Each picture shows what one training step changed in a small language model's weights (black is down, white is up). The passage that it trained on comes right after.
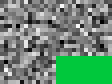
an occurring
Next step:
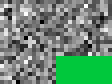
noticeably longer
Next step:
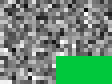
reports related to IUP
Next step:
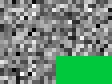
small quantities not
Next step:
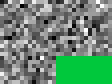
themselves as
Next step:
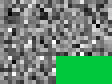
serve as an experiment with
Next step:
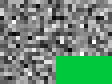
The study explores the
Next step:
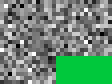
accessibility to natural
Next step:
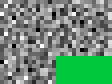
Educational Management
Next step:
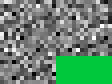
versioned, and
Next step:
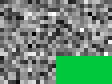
of the electrons does
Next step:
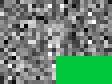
are taken into account
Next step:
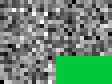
refine evaluation framework
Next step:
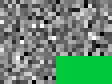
was deduced from
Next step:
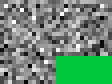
In this research, we
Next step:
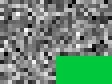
and weight Age
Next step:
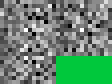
is in the range of,
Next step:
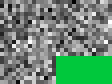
disputes arise in
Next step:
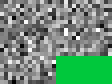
EOSC Resource
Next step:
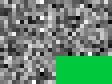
in the esophagus
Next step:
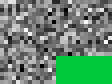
areas with leafy
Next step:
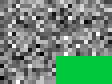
that of Resin A at
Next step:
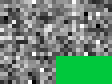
your opinion
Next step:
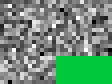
No one likes
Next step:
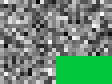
users flexibility
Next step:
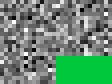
1987), which increased
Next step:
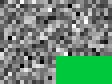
the industrialists about
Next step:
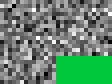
criterion, an
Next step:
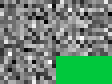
is currently being carried
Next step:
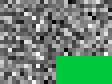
of the principle
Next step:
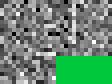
Data Science under
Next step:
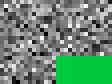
a normal distribution.
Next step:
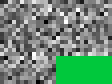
the failure cases,
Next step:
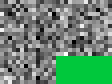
[36]. One paper
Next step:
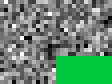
- visuals:
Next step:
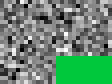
be used together in
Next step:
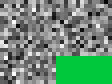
Availability of data
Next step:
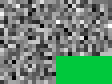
quality assurance activities and
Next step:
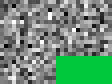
defines "risk
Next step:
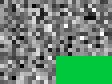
stress is applied on the
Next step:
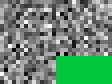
efficiency computations for
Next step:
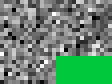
from 20 residents'
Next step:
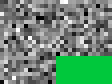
from our previous publications
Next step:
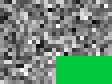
stock exchanges
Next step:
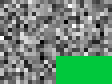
a typical four
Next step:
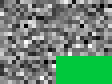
are distinguished by
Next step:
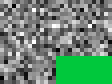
industries. The
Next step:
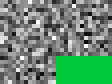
for each gait
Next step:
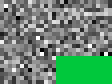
tributary data. In
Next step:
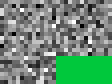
This review article
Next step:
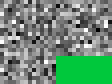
earlier, such a
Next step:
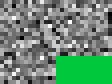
Sampling processing
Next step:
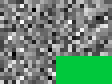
i.e. as a
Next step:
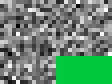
the quality of Guru
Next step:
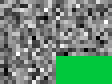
creating an inverse
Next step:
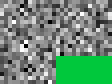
Conducting interviews
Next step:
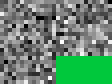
from the study. All
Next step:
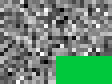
accurate shape of
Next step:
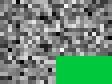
be seen with the
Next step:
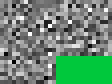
Relative change in
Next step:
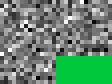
ultrasound and
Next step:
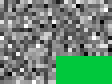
the top 20% of
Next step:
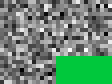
process management and post management are
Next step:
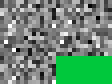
These differences were more
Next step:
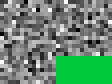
Department of
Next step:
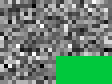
Mentally also she
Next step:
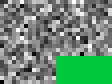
the device. In
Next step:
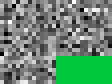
location, fill
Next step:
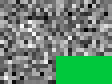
have a strong impact on
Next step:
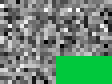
regulated. Based on
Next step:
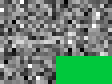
transaction data. The method
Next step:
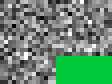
on the left side
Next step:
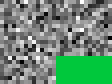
material with the specification
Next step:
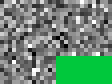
water by the same set of
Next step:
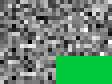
on a downward
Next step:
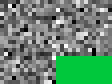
and lower basins. The
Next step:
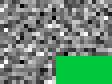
protective covers
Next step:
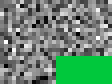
learning. While the
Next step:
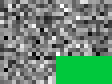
to ocean space
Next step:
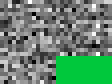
of 90 mm from
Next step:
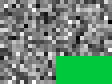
visualisation of their
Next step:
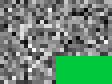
score found by Park
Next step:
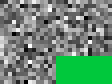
the intended use is
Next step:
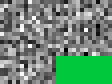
coefficient $C =
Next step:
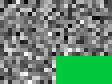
on a silicone
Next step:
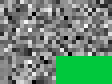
obtained naturally without
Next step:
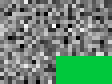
ontologies, a
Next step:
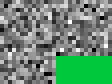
therefore this ketonic
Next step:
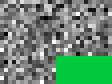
this study was to assess
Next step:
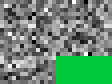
ensuring its full
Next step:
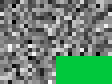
and efficiency for active
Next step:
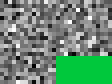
In total we identify
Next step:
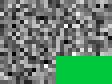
on their role in sustainable
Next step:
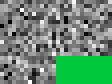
agitator. Tin
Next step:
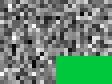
to point out a number
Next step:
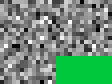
Higher Modified
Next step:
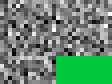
in general. The author
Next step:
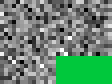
design and development for the
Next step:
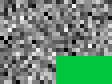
for the control of predators
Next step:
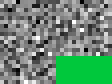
period, indicating stable
